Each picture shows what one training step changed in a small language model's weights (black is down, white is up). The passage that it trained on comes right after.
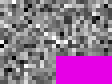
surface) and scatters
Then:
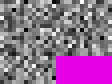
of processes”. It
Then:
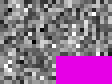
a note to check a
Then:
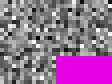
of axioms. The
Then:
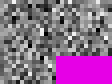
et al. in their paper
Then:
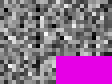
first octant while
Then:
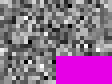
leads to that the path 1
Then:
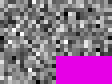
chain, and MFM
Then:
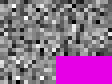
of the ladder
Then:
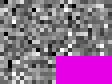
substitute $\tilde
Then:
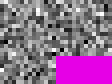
same scaling also for the
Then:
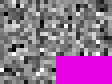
This paper presents a
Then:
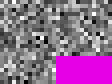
road c 50m at
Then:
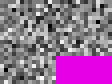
activity due to 1.37
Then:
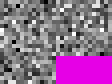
part of them, such as
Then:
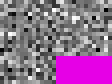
all the vertices already are
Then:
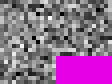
$J$ in upper line
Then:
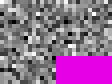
these models give the following
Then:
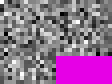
53 Tertiary
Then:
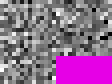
stability of the joint
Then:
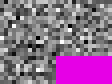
Input file size =
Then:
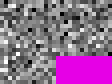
latter case the role of
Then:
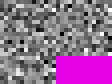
:-)) from University
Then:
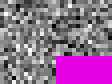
describes the NN interaction
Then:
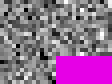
\Omega_c -
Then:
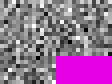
limited by their drawing
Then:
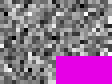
and adolescents has
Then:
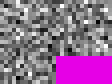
ionization energies
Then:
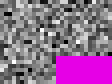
carriers at the
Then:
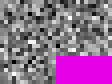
total resistance to the
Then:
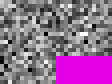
would like to test against data
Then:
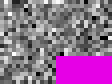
formation of communicative
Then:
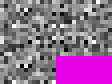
the conjugated
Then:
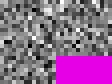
**Good Human
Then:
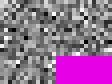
showed that there was variation of
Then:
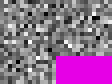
medium was kept constant
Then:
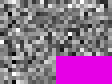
picture is the same
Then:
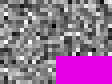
STN, but since the
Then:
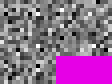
the mortality rate was
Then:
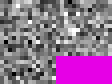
the vicinity of
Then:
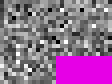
filtered, and
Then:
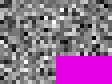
lens at eight
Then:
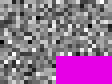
improved physics models for
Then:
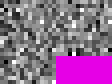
costs pennies
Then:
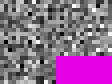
the photometric redshift
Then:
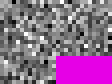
systems and large-scale networks
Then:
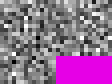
similar to the previous one but
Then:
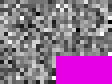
consider a band gap arising
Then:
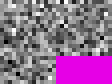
sufficient to allow for
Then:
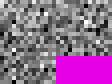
allows us to identify $\hat
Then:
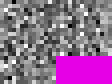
perspectives on the
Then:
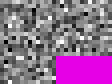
the inelastic scattering events
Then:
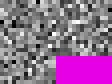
by the global lockdown
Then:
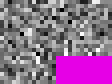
dialectical frameworks
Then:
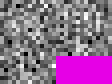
Nanoscience and
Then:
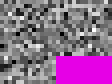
compound in the bulk
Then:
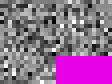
above 2 kOe and
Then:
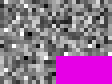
appears when high-energy
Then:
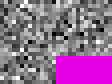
that is, we allow only
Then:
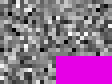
however desirable to understand
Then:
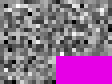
the pion mass and the
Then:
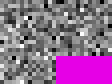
expert decisions, making
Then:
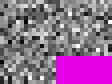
(MMR) defects
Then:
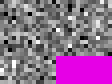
the historical data,
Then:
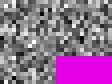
signal is recorded, second
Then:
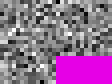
charge controlled by both the
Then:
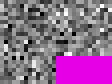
prepared sample Four
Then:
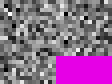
2012). For instance,
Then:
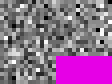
wrong hires
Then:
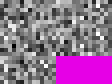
close to the coincidence
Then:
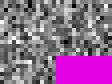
Fatty acid
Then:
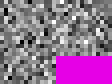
{array}\right | =
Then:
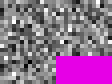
terminated in the final
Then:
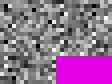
$t$. It was
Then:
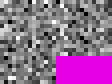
our understanding of the excited
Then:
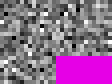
is not only about solving
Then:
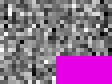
GOAL 9:
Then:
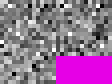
making the $W$ and
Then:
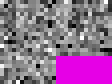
collected was 350.
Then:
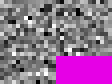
it can be concluded that
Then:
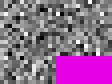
adversarial examples
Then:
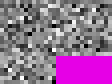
though one expects that it
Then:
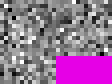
dislocation shifted
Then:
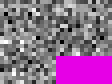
the factorial in the
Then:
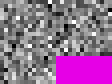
extent, some degree of
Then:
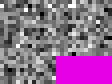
histological fibrosis
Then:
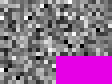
world based on a single
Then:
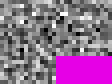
template) The
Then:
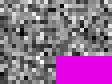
hypotheses. The
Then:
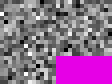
yields the axial
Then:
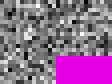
Efflux pump
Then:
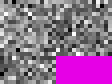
services, such as, for
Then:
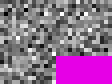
[13], but with some
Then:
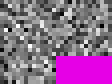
has to date not been
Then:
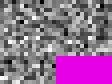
\& Fahlman
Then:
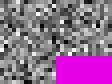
of rules, average number
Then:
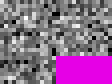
be the advantage of
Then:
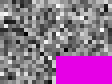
formalism. So, the
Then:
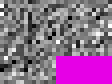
dual presence in the
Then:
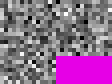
trend in developing
